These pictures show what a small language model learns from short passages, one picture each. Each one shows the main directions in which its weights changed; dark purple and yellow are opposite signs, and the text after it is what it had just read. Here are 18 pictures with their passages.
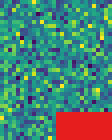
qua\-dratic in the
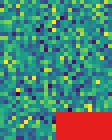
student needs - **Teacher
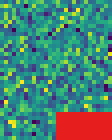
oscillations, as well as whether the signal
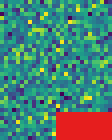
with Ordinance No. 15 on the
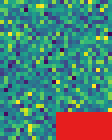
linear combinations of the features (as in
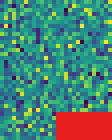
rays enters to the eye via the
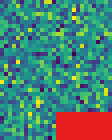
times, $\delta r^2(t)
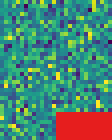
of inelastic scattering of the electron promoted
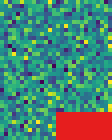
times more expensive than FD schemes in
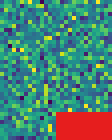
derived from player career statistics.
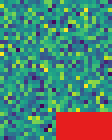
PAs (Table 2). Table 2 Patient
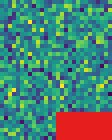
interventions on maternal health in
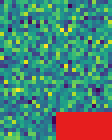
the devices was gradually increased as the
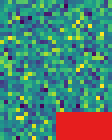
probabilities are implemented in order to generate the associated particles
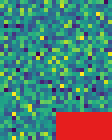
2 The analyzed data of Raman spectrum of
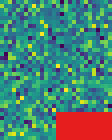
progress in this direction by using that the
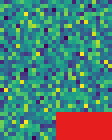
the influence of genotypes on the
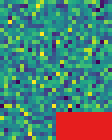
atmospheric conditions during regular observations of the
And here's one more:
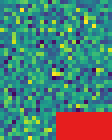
is constant with depth, the reflection Green function
